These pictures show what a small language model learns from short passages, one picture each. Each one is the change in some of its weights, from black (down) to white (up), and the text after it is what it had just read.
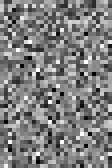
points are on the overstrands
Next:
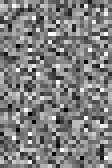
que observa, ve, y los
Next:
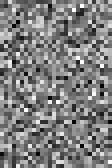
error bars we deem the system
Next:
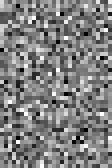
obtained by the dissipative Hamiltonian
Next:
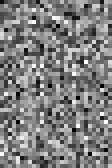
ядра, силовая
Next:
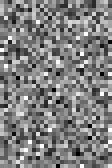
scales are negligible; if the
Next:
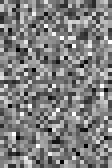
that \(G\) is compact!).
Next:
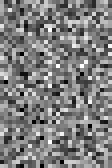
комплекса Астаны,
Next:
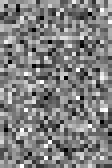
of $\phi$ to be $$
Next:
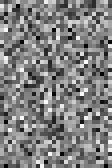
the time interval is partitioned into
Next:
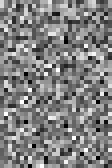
differentiability of the logarithm of the
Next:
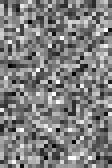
and results formulated in Theorems 1
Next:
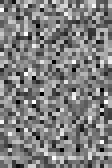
criterio no se puede
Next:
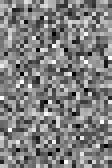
tiling theory, a tile represents
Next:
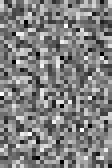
поставок, совместного
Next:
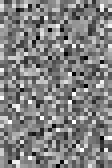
sitios de interés
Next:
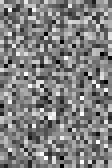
small an $\zeta$ value to be
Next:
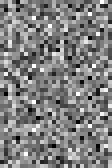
for groups are Coxeter
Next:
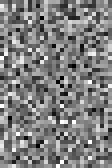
los Estados Unidos; en
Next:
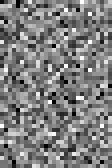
\eqref{S}. Let
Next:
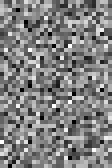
qoyatoshlarga ishlangan
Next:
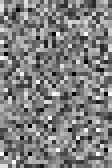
photon virtuality at fixed
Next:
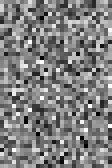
with respect to push-forward.
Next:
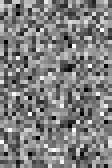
all monic irreducible polynomials which divide
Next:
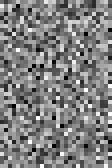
the solution to the following problem on the
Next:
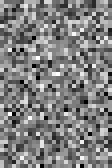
now turn to selfdual lattices of
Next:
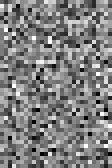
the surface brightness profiles of
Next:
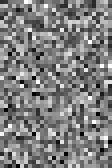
n,$ of degree $n$ having
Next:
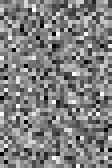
detailed comments about this are given in
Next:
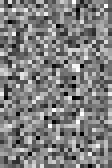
Proposition \ref{wei}, one
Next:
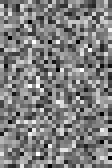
and we will use our coordinates to compute
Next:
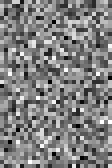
case, the Schwinger limit
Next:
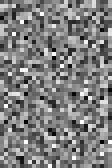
43.65% em relação ao
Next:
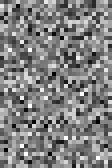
the MB distribution is expected as a
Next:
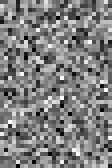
as follows; \[ \kappa_1
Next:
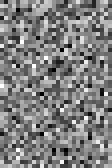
e design dominante, a
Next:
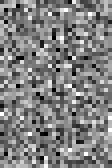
{\sc Hayashi} and
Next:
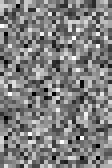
linear problem in itself, it has become
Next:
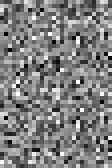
most of the other results, including the
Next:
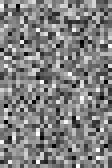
in the item description are crucial to
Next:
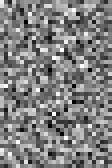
АРАН. Ф.
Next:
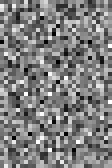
los estudiantes de lenguas
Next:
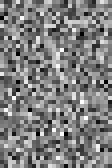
many structures without incurring the
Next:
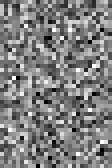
and R.Hoshi for their
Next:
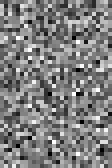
and J. Lee, Global
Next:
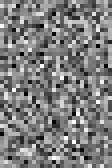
conformal field theories. Especially,
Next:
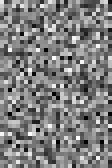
solvers. On the other hand,
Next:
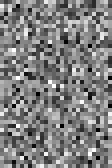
the economy on the structure of the
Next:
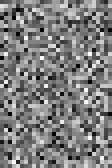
1 JOURNAL OF
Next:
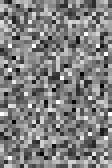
other strategies also oriented to decrease
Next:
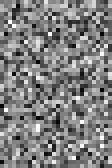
wheat varieties in the
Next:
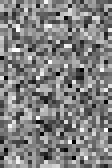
used as a substrate as it
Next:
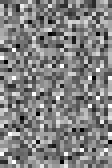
and out-of-plane external magnetic
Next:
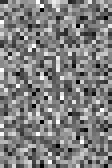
seen an increased interest in geometric numerical
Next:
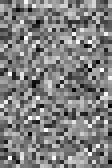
bolalarning fikr
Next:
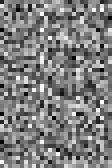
EFEITOS DO
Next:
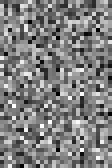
and denote its stationary density function by
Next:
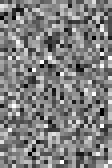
1st Algorithm: an algorithm for
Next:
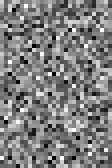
functions $f\in\cf$
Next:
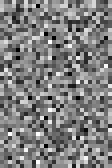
switching equivalent}, denoted by
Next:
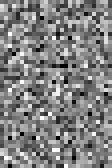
los que caracterizan el medio
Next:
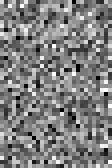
d'abord consacrée
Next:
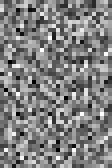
ilmiah yang membahas
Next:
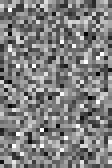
probability of observing an instantaneous
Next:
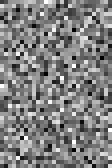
a break in the synchrotron
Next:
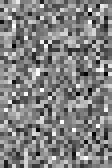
X-ray photoelectron
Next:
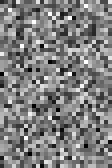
algebra in a particular systematic
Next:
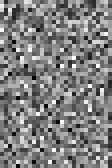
pollution des eaux et des
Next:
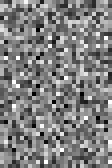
marginal breakdown of Fermi
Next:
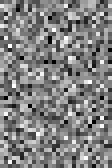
Cross & \cg
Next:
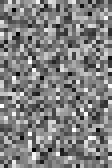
the classical approach applied to such an
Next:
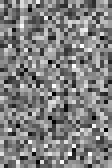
et autres praticiens
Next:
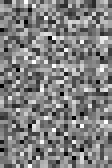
year old girl,
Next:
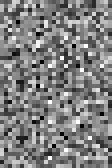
wave function ${e^{i K .
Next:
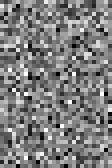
the demand for qualified personnel and
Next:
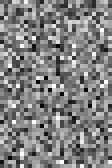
they have two-vertices
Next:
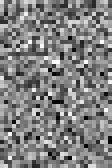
are a direct sum of a finitely generated
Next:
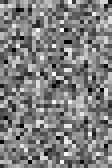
fünf Minuten
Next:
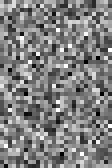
nodes. The dotted lines represent
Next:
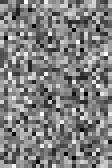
hull} of $D$ is
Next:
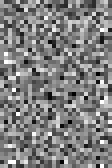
section 3.2. The sum rule
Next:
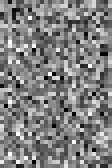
0$ for $n \geq
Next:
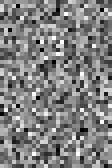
over transformer-based methods that reported
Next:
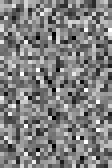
bulk dynamics and elementary collisions in
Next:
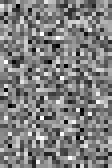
the observed transverse velocities of
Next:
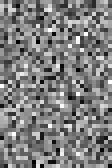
where there are already some infected
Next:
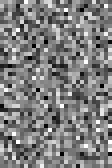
by the instrumental resolution function.
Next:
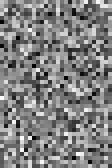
(a). Both designs have
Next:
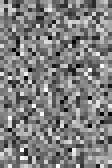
where $c_{1}$ and
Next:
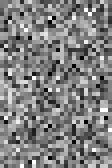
m$ for each $x\in
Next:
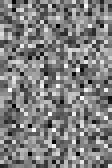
such that every rational curve $l
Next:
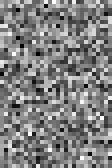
no fingerprints where
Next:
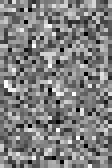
holelike dispersions observed at the
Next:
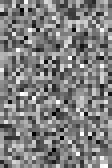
viewed on $\Gamma$ takes values
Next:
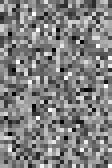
that the majority of stars do not
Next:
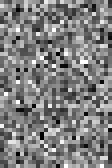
promising mechanisms for fair
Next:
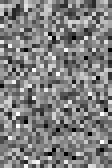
second kinds. Finally, we
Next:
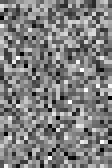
no equilibrium points. In the case
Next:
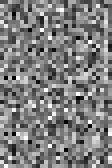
WhatsApp SP:
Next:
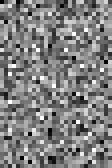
\partial_\mu J^\mu
